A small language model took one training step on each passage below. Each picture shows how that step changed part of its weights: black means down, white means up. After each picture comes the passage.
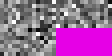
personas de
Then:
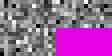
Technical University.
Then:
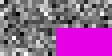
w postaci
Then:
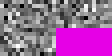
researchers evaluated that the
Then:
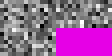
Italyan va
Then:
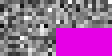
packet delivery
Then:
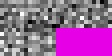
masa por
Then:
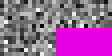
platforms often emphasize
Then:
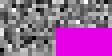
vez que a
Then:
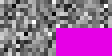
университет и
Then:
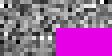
learners needs different teaching
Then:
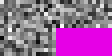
indicates that 50%
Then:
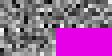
or following a certain
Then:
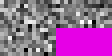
з постійними
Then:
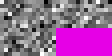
and constantly
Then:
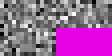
reliability, and
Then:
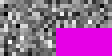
world. He has
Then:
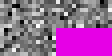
and farmer participation
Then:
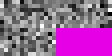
e as ações
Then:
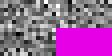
marchar y
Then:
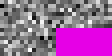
base temperature of
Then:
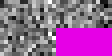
ν) at both
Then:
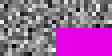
amalga oshirishi
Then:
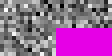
Secretaria da
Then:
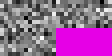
of lipid
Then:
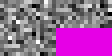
e economia nas
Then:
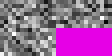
reprodução da
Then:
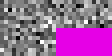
value creation for all
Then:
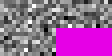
xususiyatlarga ega
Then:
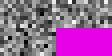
La dimensione di
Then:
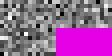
У наявних
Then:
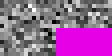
es común entre
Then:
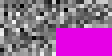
English as a
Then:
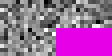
the open source
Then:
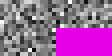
mis pañales
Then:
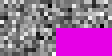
various aquatic environments
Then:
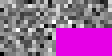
In particular, the
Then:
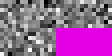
the People's
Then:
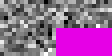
in Acute
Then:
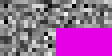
recent years, there
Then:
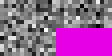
работа к
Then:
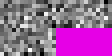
authors declare
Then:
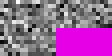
being guided by
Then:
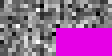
Islands are
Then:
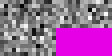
life sciences
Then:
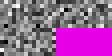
buffer as
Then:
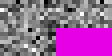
the most prevalent
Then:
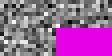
with diverse frameworks
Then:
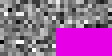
as appropriate). As
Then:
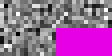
needs and how might
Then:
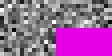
allow educators to
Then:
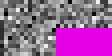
turli xil
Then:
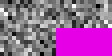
da colangite
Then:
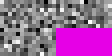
of financial content and
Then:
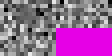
Thus, it
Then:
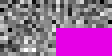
was easy to
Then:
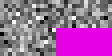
communicative field of
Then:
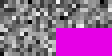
and more language models
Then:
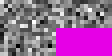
efficiency has been determined
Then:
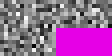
following representation provides an
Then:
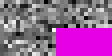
layer then specify
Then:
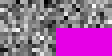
the principle
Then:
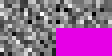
daha önce
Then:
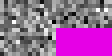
city of the
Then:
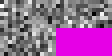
glance at the
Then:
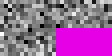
data in patients who
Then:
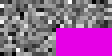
scaling problem during
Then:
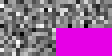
ve görüşleri
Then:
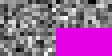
point and $D
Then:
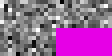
had experienced two
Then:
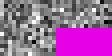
education is made
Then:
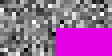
solutions; - number
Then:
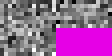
Considered in
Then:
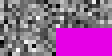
characteristics is produced from
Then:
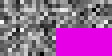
a powerful
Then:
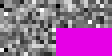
superar seus
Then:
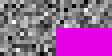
with special focus on
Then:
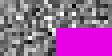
deviations from
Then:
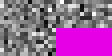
Healing Power
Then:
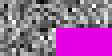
way of conducting
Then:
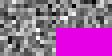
volume and provider
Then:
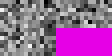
the variety of
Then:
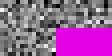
the causes behind
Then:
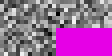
invariant as
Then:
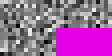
significantly more often
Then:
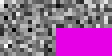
age at study in
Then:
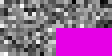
the secondary metabolites
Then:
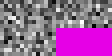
I know that ...
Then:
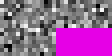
and mortality and are
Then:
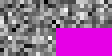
to Face
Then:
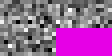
bedrijf door
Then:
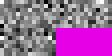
increases the speed of
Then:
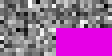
con la categoría
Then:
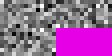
are factors driving
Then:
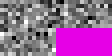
these countries, bacterial
